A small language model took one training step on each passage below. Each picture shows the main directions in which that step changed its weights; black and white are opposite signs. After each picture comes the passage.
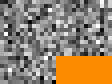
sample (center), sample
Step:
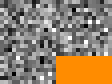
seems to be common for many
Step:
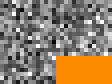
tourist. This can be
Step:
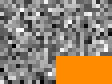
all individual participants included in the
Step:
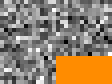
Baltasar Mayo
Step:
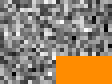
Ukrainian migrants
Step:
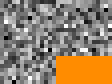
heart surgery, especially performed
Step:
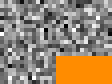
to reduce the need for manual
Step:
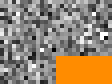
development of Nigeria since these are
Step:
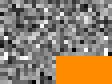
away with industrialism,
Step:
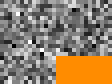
French Lines:
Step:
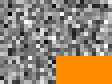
(mm) in control after
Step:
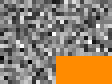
complex tasks, perception,
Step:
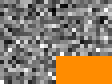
The digitalization of the
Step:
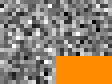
(GCG) is
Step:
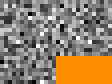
average molecular weight of 400
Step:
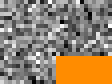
of superconductivity.
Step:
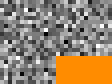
criterion and alternative, and the
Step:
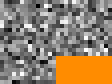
% MgFeSi
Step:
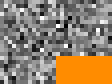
On closer examination though,
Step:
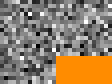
three models will be connected to
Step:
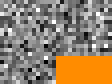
life for the other. The
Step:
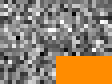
final product of the project.
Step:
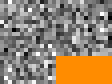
figure, and wrote
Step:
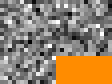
₂ Liquid Nitrogen
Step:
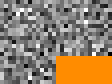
first phase the core SR
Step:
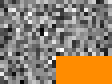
colleges, universities
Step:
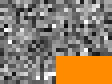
the city has increased from
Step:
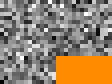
of indigenous languages in
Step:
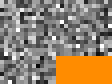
a process of integration to produce
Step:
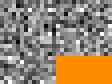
Cu nd nd
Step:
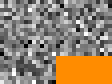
of the messages by
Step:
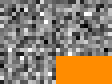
will show what client want and
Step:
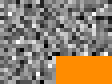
without any operator intervention or
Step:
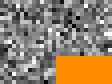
end user sector to address.
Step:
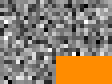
on rural areas, which,
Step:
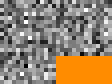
in exhaled breath
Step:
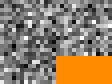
considered as a new marker
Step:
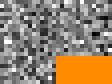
as a contributor to this
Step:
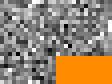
In scenario 2 however, a
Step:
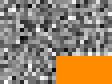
Press)", whereas the
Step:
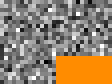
TG-DTA measurements
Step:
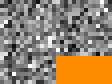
shows the Tauc plot of
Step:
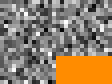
therefore, approval from the
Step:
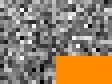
work is to analyze reported and
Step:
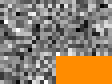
cells (PBS) were
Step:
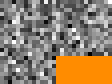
resources, now it is
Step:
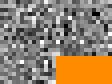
the backbone of a
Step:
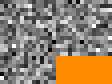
indirect effects on the relationship between
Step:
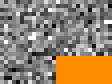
the precision with which dosing
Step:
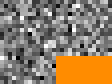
genetic operators to expand the population
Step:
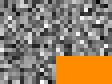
An SM insertion component
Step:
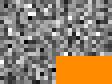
binder in the mixes
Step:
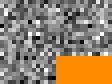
is concatenated with
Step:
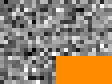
doubt that there's
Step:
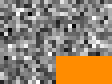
all electrons in one event
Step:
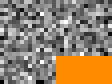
first of all, public access
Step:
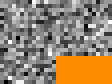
it works with this kind of
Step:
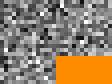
The method of using an equivalent
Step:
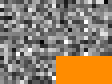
and WPs of the
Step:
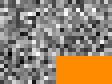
money emerge from their
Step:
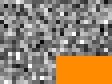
°C, due to the
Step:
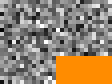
ensure ethical decisions are made -
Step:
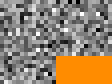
ethics of their AIED
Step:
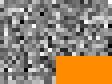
learning module, it is important
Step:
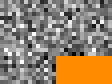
with PBS after removal of
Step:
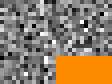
and Biradar
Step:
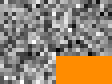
This ensures balanced coverage of
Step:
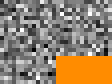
framework for evaluation in design science
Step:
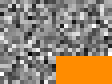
databases such as Google
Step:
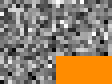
France, England,
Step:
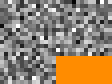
dominating nodes from the
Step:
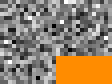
consent validity, access control,
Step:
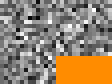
available for unsupported
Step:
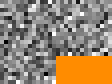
of Pharmaceutical and
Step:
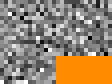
by positive relationships in second rank
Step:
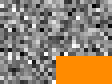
as image retrieval, security
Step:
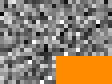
DOES FAMILY
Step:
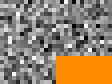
its load. Experiments
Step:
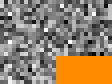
well with small amounts of
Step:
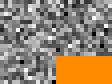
of the teacher is required because
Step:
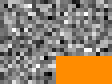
molecular weight (MW),
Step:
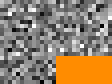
group, rather than individual
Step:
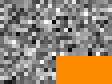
can be said that the
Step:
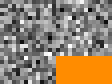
catalogue feasible, the
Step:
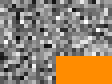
social negotiation,
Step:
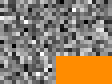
on building peace and achieving
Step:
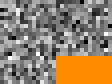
this relationship, any information that
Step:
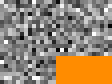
hierarchical structure where correlative
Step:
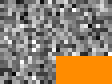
between movable and
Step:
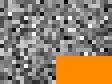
in learning a lot about
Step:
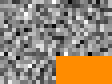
Before each test, the
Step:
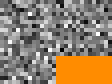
very demanding both in time
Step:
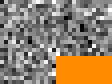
Through this table I identified that
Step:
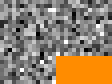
Sm-BSPA complex
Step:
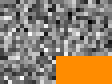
Easter eggs.
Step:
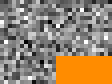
discusses the aspects of the
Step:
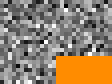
Rose Diagram of the
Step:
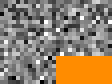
Reconstruir la
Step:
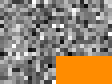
since it conveys to
